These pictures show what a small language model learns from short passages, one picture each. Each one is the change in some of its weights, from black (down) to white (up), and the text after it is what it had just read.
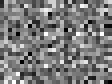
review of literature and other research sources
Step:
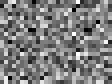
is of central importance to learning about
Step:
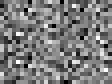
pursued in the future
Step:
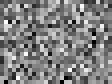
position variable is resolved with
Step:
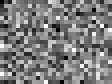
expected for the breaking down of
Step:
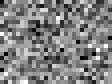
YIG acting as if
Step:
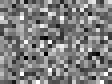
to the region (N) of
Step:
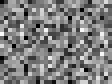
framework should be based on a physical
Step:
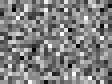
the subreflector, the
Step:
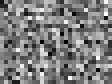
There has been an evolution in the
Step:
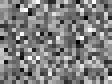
\in \Gamma$ and every
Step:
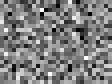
swapped compared to the original
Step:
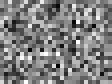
coliforms in river
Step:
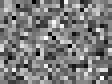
as a self-evident
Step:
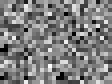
the presence of long--range
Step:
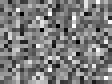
$-$ where the latter
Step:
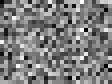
previous approaches. We will describe
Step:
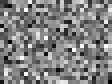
Demand Response.
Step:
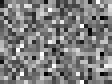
maximum power tracking is to
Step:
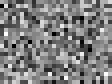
dark sector, resulting in a
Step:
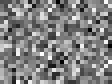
structures support the functions necessary to many
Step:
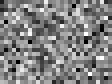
this case, we show that the
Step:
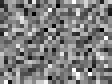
generally indicate that the accuracy of
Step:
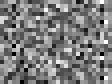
and the values in yellow
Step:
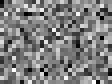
This allowed the averaging
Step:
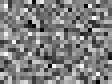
*Island Of
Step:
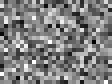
variational ansatz for
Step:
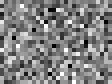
the Wald entropy formula is
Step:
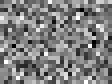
to do away with the
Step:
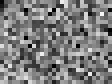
written with GUID,
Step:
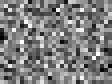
Child, Family, and
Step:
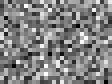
water have low oxygen
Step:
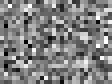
electron-proton plasma in
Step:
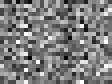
disk galaxies NGC~4565 and
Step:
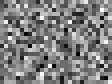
pollution control and carbon
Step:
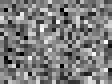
to the classical sharp
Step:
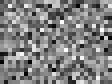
some clusters will be using the
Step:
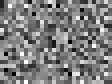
here corresponds to the mean-field
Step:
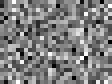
lack or inadequate
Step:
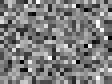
a randomized block design with three
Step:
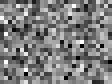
forced displacement shape at
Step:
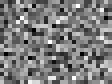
in Minimal Walking
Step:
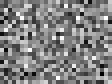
maximum Payload length is
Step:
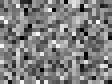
compared to 20% of the
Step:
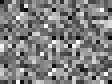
equivalent to the correction of
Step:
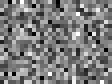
more stable and rapid development of our
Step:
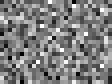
to determine its flux densities and
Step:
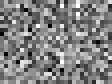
reflection, etc. The resulting
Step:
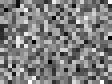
soft tissues of the
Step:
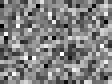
$-\sigma_S$. The
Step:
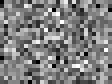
across long range without collapsing
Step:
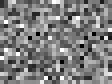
was analyzed using X-ray
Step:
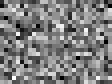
customer attribute, terming
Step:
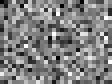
new data were generated or analyzed
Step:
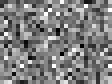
automatic procedure would mimick
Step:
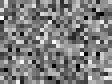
wide and 6 m deep.
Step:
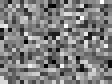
everything described in Algorithms
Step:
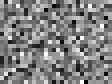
disagreed which mean they
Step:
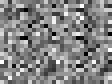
fourth year of the National
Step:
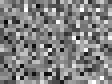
Bloom filter is one
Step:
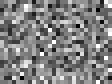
the time it takes to complete
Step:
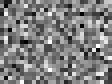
Model A. This results in the
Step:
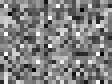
& (arcsec) &
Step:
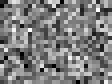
preserved. We describe
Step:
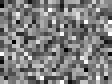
rate. It can be concluded
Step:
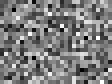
the contact matrix of distributions.
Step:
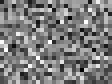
under the project ``David
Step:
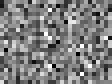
suggest that this disease affected
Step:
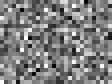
of absolute ethanol
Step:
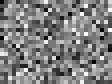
writing the above expression we have
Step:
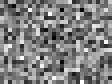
strain. AMP S,
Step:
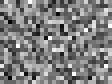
estimation error Respiration rate
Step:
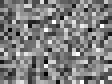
number of parameters which is proportional
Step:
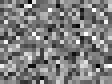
observations have been challenging our understanding
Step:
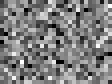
findings emphasize the fact that
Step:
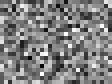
and its performance[35]. Our
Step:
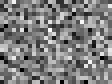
are sent a link to the
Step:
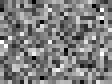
data, faithfully
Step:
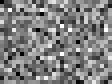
The satisfaction of an actor
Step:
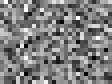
Normality of all measures
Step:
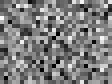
or response and preventive
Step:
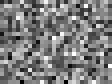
field that arises from the
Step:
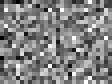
estimating the transmitter
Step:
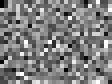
“The set-up for a
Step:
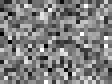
materials All data is included in the
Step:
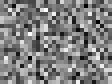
of Ranitidine
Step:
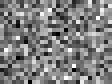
disease transmission; calculating
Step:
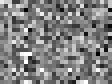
about their OF2i
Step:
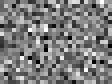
of modelling the effects that
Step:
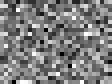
higher SFR and higher mass
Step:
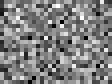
our experiments and comparisons we
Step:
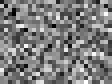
Using the equations 7 for
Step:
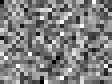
support from the NCN
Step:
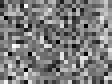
strong capital base,
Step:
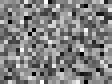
Apgar Score at
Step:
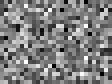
our educational systems and institutions on one
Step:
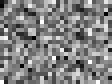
be used to give an estimate of
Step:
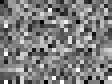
numerous data collection techniques.
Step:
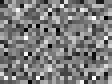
achieve high exploration efficiency for
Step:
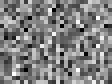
surround the star with the
